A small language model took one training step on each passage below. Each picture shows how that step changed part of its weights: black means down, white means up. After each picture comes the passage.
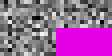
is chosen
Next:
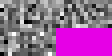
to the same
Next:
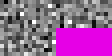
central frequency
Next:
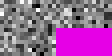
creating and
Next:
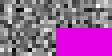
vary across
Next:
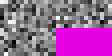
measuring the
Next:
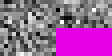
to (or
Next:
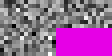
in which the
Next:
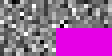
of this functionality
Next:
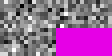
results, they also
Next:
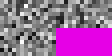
any of the
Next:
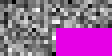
regular matter
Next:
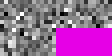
It would now be
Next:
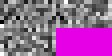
flux densities
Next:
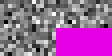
prox by
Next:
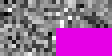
stack along the
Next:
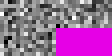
generalized to
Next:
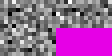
\cdots &
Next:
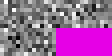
made to
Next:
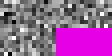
the paper by
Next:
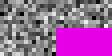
we make no
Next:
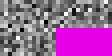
is a very
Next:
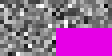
this way the
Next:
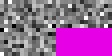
the label
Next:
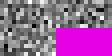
velocity at
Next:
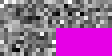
we assumed a
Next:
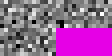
a powerful
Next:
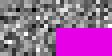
rest, three
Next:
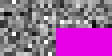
the real-time
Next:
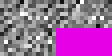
any case, the
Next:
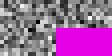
of $\Phi$
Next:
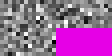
this way,
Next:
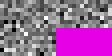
important from the
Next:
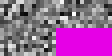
center of momentum
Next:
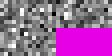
To make the
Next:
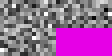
the AO
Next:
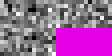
sources in
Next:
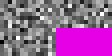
the average
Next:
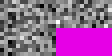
other with the
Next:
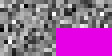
the state. As
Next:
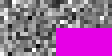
can see this
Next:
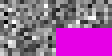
We have the
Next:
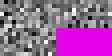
the RX because
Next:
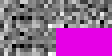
is an ordered
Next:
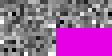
believe that
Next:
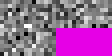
magnetic field. In
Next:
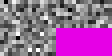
$B$ are
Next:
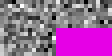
latent variables
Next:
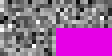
certain parameter
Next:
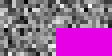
where $\langle
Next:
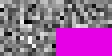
to the different
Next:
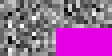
for finite
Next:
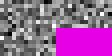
the plane of
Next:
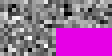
of rules
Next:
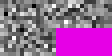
been widely
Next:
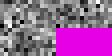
I [see
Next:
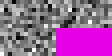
can verified
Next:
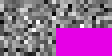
metric which is
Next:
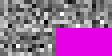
is expected to
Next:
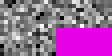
income between
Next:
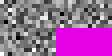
can be considered
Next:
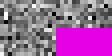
learning In
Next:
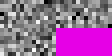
would complicate
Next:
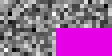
surface geometry
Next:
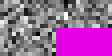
and complement
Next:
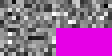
own dynamics
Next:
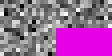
normalized solutions
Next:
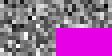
contributions. We
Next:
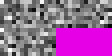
HI objects
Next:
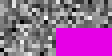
from the pair
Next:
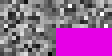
the sample with
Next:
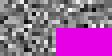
of the proposed
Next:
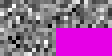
flow of
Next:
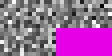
to this case results
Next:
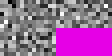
first method is the
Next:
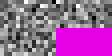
seen when
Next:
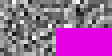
ordering of the
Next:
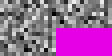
of shower
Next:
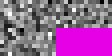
then $b <
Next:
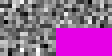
state of a quantum
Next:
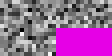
an evaluation in
